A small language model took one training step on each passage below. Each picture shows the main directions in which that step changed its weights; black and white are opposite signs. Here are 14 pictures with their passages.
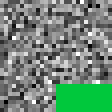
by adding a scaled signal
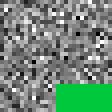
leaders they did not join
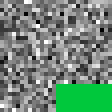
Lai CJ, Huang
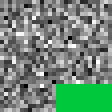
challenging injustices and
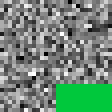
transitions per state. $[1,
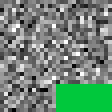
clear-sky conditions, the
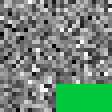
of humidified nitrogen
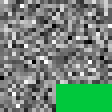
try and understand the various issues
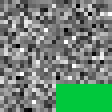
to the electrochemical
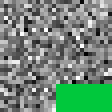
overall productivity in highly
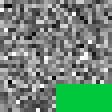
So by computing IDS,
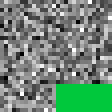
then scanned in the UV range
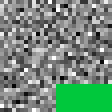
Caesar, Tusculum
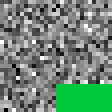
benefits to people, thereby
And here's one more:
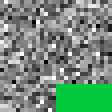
mean number of tillers per hill
